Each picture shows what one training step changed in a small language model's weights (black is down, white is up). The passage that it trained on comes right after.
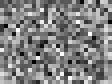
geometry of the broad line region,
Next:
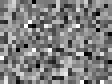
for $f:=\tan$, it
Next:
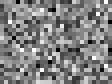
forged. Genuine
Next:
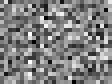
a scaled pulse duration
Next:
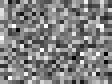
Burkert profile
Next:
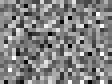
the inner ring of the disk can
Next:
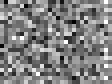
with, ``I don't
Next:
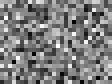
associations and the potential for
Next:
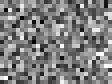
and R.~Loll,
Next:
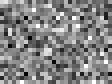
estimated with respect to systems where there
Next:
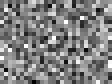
absolute LOS velocity values,
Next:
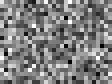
lines correspond to models consistent with the
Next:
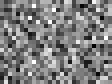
is, the OS method with
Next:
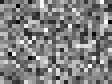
caso de riesgos
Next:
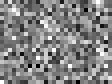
é que todos os delitos do
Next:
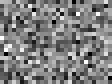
\kappa$, Martin's
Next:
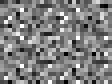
групп С и
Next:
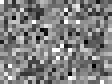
polytope all of whose vertices
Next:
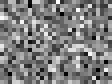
$T$-periodic solutions
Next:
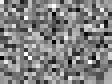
the explanation of the whole
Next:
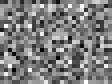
Phys. Dokl. 2
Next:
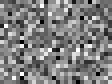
connection formula. If we take the
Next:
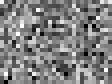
рассмотрения в
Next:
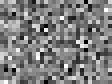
va konstruktsiyalash
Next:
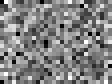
phase transitions can lead to the rotation
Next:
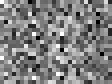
of symplectic automorphisms of
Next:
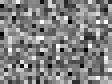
of photon counts closely
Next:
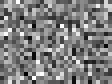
the other two datasets. Hence,
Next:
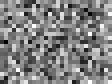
of legal relations, and is
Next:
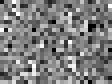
(\ref{simprime}). Then
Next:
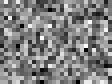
we able to handle it,
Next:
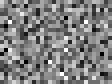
models in order to fully characterize
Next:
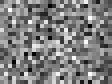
computing the global optimal solution of the
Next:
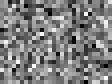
лишь после
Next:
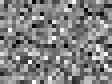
for evaluating the bending measurement
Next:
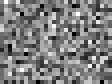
suvli qatlam
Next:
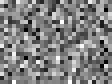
$\mbf x_\star$
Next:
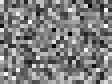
induced by the grouplike elements of
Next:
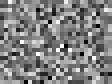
definition of Chaos makes sense
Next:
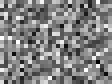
potential and show that we can get
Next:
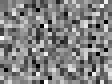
Velocity-field characteristic
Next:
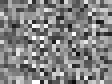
на дистанційну
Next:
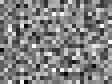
\longrightarrow Y = \Bbb
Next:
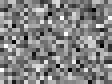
0})$ and shall use similar
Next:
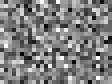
mesmo que pouco
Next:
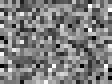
single crystals", *J.
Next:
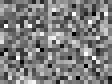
i.e. is dependent
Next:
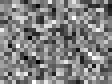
para que possam viver de
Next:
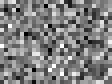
amplitudes are complex numbers and
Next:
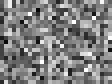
International education research. –
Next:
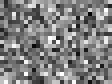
та означено,
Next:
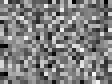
BigData Hindiston
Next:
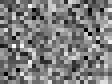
high resolution mid-infrared
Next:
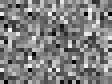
Мисол учун,
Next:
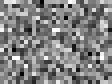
evolved further with three different
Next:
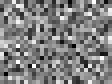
de développement du
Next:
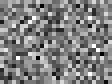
unda qo'llangan har
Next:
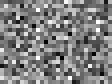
to establish stability for the linearized
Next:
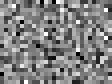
vi sono alcune
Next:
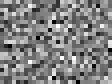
\gets \checkbLambda
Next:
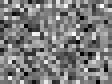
are compatible with DE435
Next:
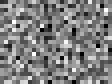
or a ``blur''
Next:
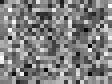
is to transfer the optimization concept of
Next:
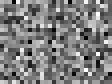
vérifie $Ric
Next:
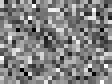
respectively. Throughout, we
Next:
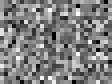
a) Let $b \in
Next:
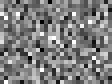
i.e.} with real
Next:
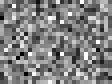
1. Rezultatele
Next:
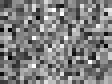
the shape of the TB,
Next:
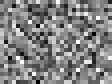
bound the total number of elements
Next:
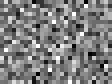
$\widehat{p}$ denotes the
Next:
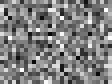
an upper speed bound under the flow
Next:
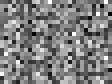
{\bibfield {journal} {\bibinfo
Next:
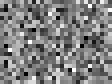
compute nodes, and it is not
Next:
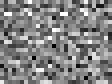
| **Aircraft
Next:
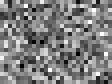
fermion fields which may be absorbed
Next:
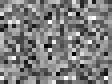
this dip can also be found
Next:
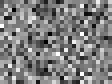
of the code than the beam
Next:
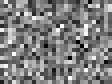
jumps. However, we
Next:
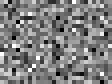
ont montré la
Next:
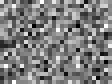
$q$ may be chosen
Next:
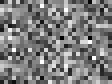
literature. Though the matching calculation
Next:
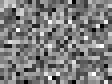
{\rm sgn}
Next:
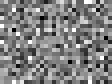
в интересах
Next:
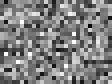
the three Cartesian directions.
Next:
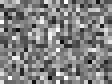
of spatial derivatives connecting different
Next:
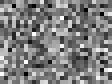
other area is the intersection of
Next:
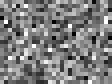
dengiz maydoni
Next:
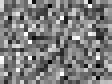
edge of $\CG$ and
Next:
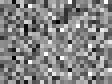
\leq r\leq x
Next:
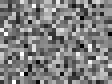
knot is invertible, there is
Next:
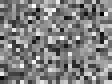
$X$ is closed, that
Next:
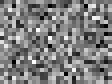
that the convergence of the perturbed
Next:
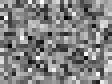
process and with parameter $h
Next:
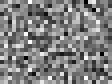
in the scattering process and connect
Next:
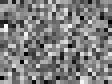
approaches. These initiatives aim
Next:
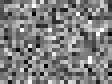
rigor técnico, a
